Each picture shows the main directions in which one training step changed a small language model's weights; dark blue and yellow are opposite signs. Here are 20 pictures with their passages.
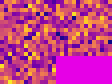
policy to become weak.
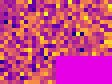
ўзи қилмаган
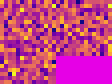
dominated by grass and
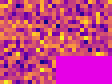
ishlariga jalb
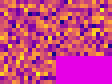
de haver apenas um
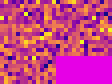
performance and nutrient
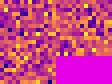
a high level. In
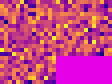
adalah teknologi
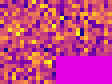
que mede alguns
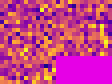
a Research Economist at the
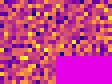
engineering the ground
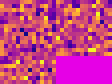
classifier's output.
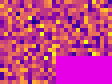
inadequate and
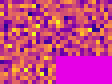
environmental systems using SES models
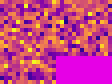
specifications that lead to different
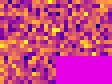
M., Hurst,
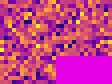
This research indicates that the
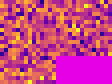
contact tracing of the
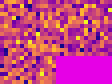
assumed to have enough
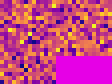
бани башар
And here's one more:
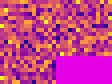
learn! However, minimal
